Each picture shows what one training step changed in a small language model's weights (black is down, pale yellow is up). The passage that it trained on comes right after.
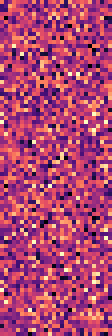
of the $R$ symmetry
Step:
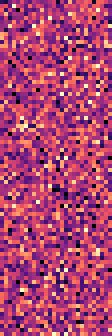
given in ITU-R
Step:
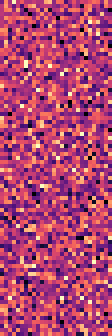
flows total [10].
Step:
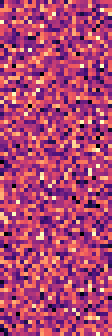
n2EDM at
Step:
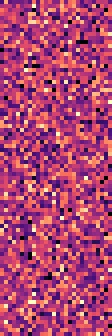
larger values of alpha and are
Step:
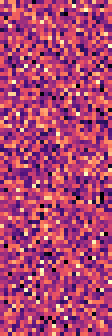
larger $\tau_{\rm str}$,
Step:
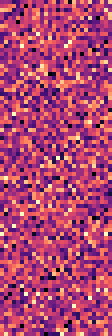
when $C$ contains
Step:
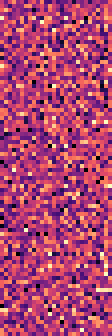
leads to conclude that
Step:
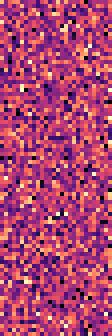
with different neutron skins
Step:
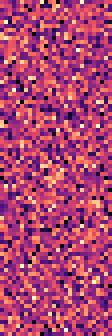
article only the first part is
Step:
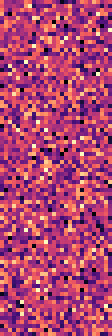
speed up the user
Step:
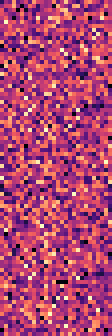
bias in the result if
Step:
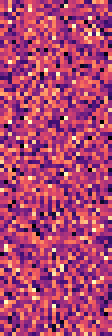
considering the couplings at
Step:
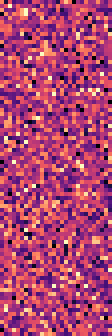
states, at a large rate
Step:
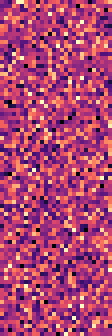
to new environments
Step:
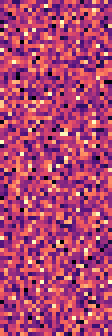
the vortex center
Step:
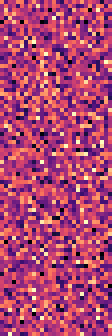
along the $\sigma$ direction
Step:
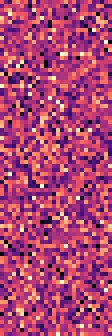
of spacetime coordinates,
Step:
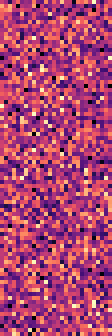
| *Readability*
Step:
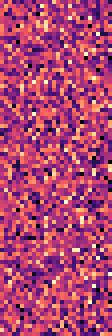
envelope of the potential
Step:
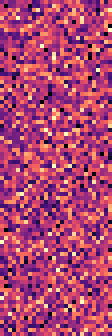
While sweeping
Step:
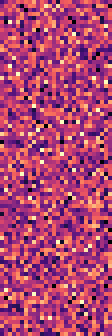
the transmitter and
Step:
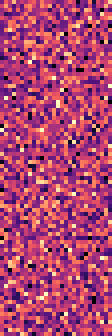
via sweeps.
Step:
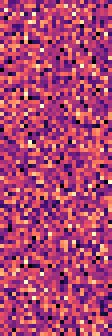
at the top and bottom
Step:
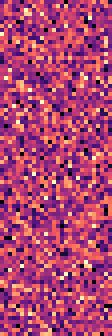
have the added functionality of
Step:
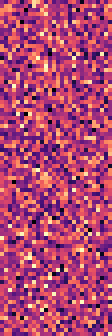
roughly consistent with our
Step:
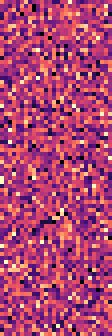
because of the low SNR
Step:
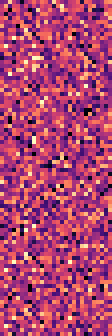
the start of activity is
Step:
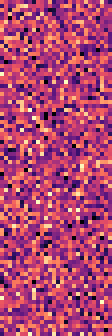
Chemical Physics}\
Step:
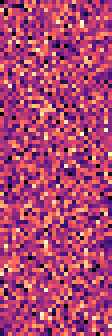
is three times smaller than the
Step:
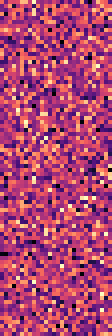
For this conversion we
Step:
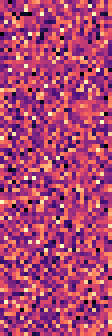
We do not use public
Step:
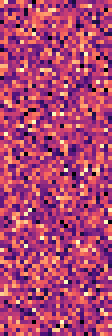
between multiple vibrational
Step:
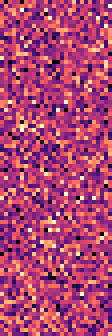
given by the square
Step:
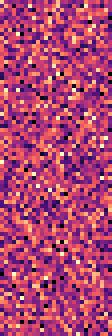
> 3$ the classical
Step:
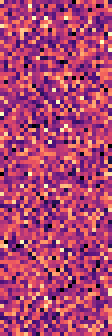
to express the gauge transformation
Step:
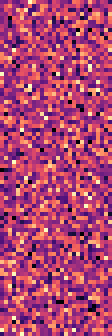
1}}, followed by a second
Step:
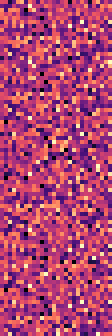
{\bibinfo {volume}
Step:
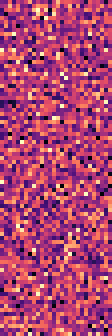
the QCD sum rule
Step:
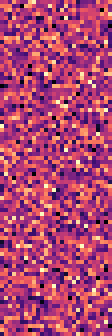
authors contributed
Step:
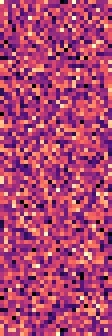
be extracted from the total
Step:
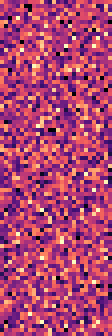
uncertainty is the
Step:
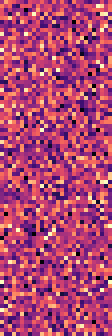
modulus field $\psi$
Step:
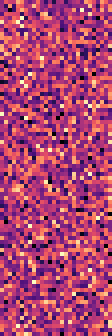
typical. With a
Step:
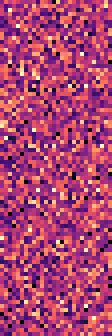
the weakly coupled
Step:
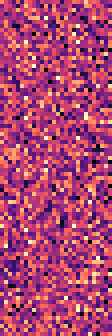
Moreover the extreme
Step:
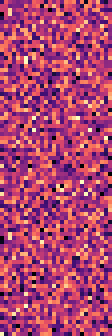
the experimental setup. These
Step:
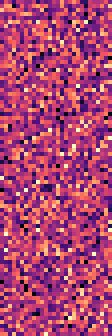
radius for atom-center
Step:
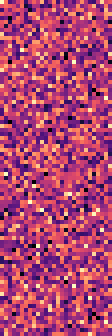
prediction is 36 or
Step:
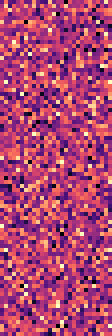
mean from different LES
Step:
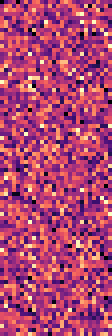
between the two and one often
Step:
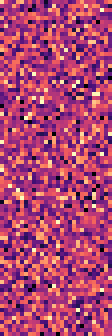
selection variable defines a
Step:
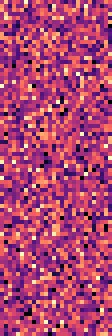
rate with time. Using the
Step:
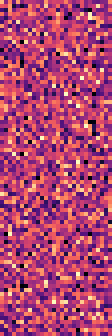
and age (around
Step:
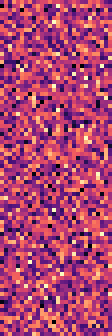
analyzes traffic
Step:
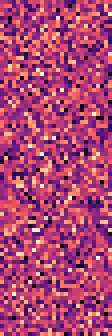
is the scalar charge density
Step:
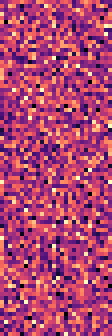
switching in
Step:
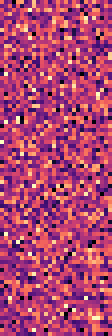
the rotating SV
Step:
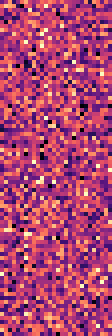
network monitoring system
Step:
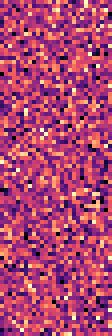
k^2$ (on the
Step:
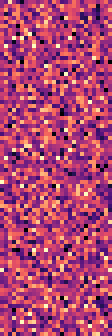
both at the start of the
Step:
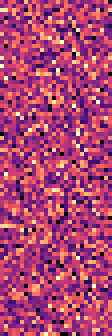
amplitudes $a$
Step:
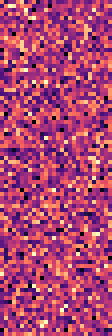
bandwidthUp: ..
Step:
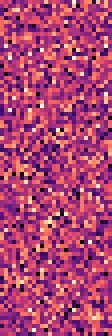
the percentage of a
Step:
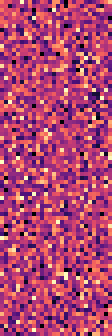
halo density profile to
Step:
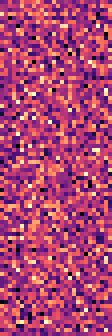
utility node.
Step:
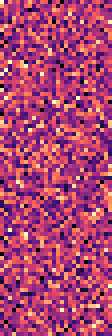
be a continuous function,
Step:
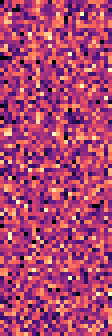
silicon wafers
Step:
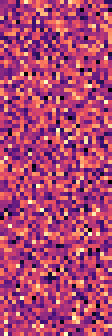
is essential for our
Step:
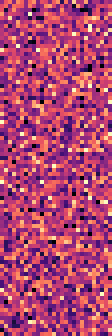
which may yet live
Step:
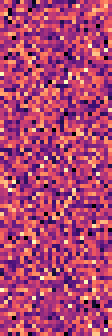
that the gap does not
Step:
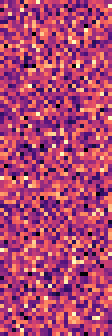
and can be polished to
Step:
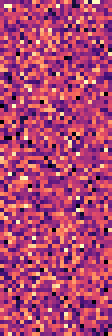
its computational power, and
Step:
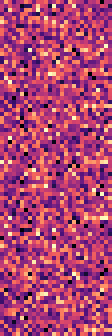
Lie algebra
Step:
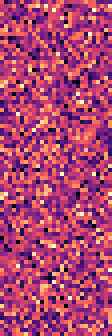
new line of sight for
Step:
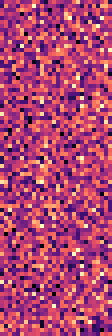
sequence is a result of
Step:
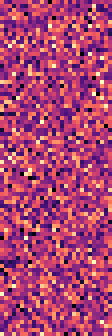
(a) a set of
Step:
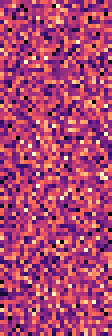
the direct sum of Lie
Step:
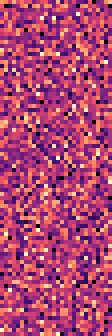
to their counterparts for
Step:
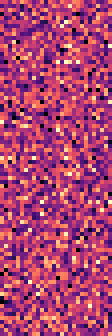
looks somewhat
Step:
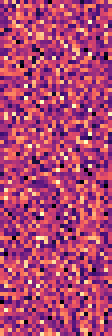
``matter'' loops
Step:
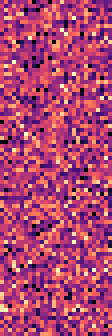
verify `if' part
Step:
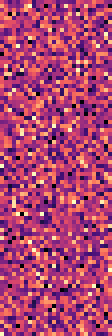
also be used to complement the
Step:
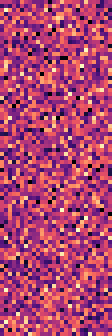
By contrast with
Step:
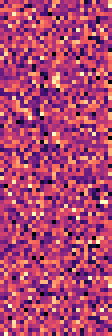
\hline \end{tabular}
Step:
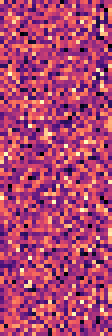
is to create a new
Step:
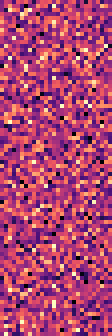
algebras. For
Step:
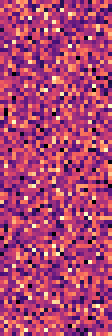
spectrum. \begin{figure*}
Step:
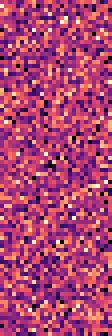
the results for lead-lead
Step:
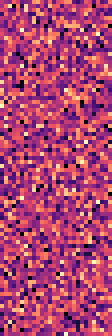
emisison peaks,
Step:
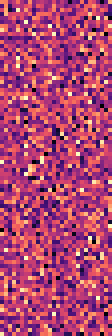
a precise radial velocity
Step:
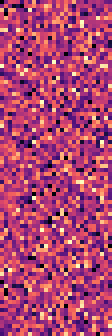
are often smaller than the
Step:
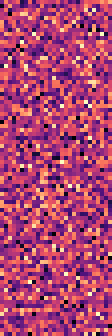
of quantum corrections. For
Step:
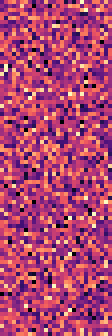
experts in the set ${\cal
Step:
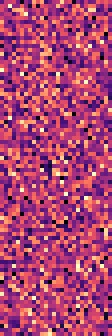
both cases, the model is
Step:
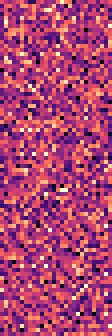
The parametric zero defined by
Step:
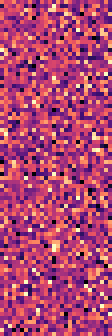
\nonumber \\ x_2=
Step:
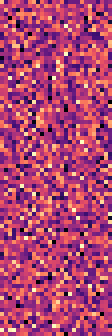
metallicity by a factor
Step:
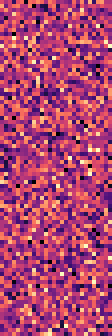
3D distance of the
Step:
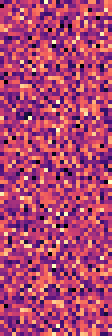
ones in exotic
